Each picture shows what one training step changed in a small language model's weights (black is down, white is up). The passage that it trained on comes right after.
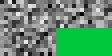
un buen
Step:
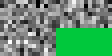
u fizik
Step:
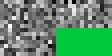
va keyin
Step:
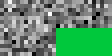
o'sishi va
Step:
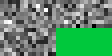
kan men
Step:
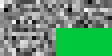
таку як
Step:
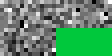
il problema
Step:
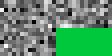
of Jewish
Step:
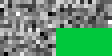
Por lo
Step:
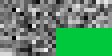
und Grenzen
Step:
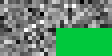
яка б
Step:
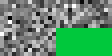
які б
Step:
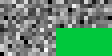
в которых
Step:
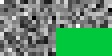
kerja sistem
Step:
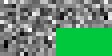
comparadas com
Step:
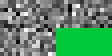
9 том
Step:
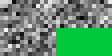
el papel
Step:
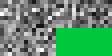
ist auch
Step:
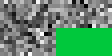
las empresas
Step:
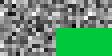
force de la
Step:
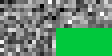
com participação
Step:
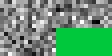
a viabilidade
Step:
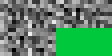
qoloq va
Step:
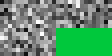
mining is
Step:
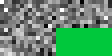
of ENT
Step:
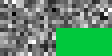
the transformation
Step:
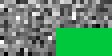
no son solamente
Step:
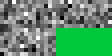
Dados até
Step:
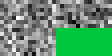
são a
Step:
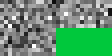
bilim va
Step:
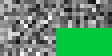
har qanday
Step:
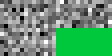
y organización del
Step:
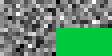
Beli dengan
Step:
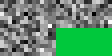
an open
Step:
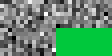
Assim como
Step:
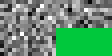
такие как
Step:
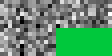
que as tem de
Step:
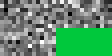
the app
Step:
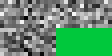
luttes pour
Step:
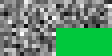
estar más
